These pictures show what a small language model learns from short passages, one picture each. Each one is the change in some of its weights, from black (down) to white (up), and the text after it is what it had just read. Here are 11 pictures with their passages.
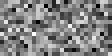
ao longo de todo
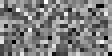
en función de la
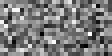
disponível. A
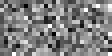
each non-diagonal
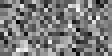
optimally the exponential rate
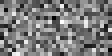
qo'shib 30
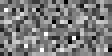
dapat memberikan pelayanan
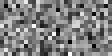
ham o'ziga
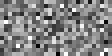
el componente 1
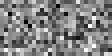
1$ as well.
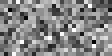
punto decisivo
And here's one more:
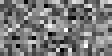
Various salient
